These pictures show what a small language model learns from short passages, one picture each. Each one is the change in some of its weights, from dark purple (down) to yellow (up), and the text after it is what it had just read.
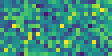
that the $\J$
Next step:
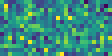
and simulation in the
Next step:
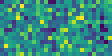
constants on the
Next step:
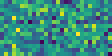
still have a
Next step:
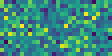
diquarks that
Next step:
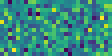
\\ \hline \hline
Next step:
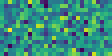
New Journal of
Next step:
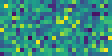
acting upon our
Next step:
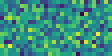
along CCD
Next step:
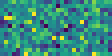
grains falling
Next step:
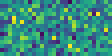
tensors since it
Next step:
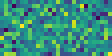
first row of
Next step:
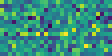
edges denote
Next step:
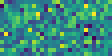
at concentration
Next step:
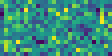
enforce the same
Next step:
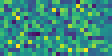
revealed an
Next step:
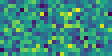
labeled by
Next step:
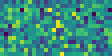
the other three fit
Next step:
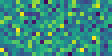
Figure 6(a)
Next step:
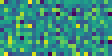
model based on the
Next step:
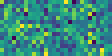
profiles, as
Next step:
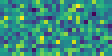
As opposed to
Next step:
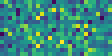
space without expensive
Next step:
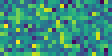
$N$ for a
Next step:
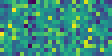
single dominant
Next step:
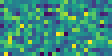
based on the behavior
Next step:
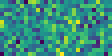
0$, which is the
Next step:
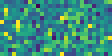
we find that the
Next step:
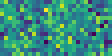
typically rely on
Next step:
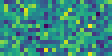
is that only the
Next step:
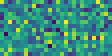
within the 90\%
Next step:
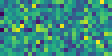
main text).
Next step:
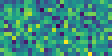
the dimension of the
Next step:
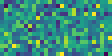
done in the
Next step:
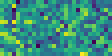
the latter require
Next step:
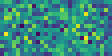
to statistically
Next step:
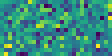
In the past
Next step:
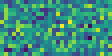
vector is $0$
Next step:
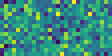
of the runs
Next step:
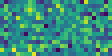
of data science
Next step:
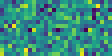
a total of 10
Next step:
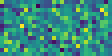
than relying on
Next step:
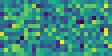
that is determined by
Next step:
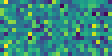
driven mainly
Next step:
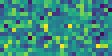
a priori
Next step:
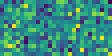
a linear interpolation
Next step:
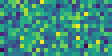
identical QPs
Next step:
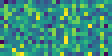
of the black hole
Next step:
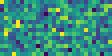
direct connection between
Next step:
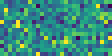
we examine the
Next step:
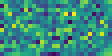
into consideration, as
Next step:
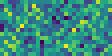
together with
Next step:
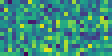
data show approximately
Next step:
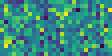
in order to obtain the
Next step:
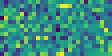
setting. The
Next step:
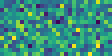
treatment of
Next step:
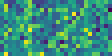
and we refer to
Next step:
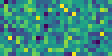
of extracting this
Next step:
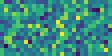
has the four solutions
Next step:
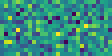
frame Hamiltonian
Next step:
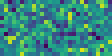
lines become more
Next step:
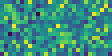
easier. We
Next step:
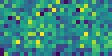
area or zone
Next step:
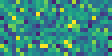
notation for $\chi
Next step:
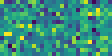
source code and data
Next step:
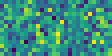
the VVDS
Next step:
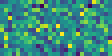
state is tiny
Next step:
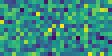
$\lambda$ is
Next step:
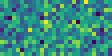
solitons as a
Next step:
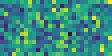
a conical defect
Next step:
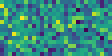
Fermi level in
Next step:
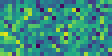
the latter cannot
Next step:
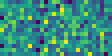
for the wall energy
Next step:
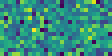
L. dos
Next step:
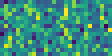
of the simulation
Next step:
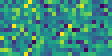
a proof of
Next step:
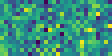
in Figure 12
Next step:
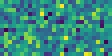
of the torsion
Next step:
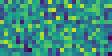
approximation holds for
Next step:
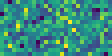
this is just the
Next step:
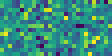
Mn, and O
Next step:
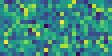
is compared with the
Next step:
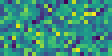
this kind of
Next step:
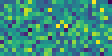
the SIRS
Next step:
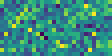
electron concentration
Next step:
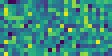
for the system. The
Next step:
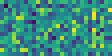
However, there are no
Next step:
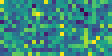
fuel and
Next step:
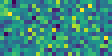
industry to
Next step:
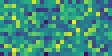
unique minimal
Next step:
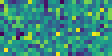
for different GOP
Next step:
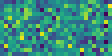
the only radiation
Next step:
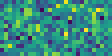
the description of
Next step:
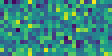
dissipated at
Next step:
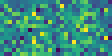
and backtracks
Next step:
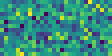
analytic, depending
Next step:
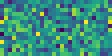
correlation function of
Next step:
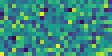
energy spectrum is discussed
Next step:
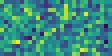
in the next
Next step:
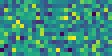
no more batch
